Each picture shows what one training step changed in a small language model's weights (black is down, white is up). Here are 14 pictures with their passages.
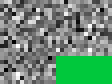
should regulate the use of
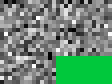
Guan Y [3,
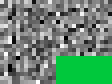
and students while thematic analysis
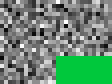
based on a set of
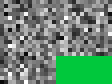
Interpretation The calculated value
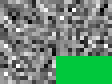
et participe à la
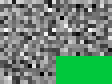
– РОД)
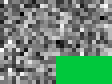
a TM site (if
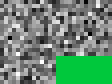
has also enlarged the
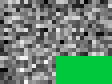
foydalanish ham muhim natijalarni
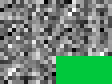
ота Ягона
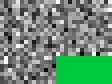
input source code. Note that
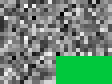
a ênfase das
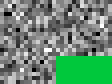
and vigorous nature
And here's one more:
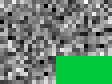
very stressful that we are
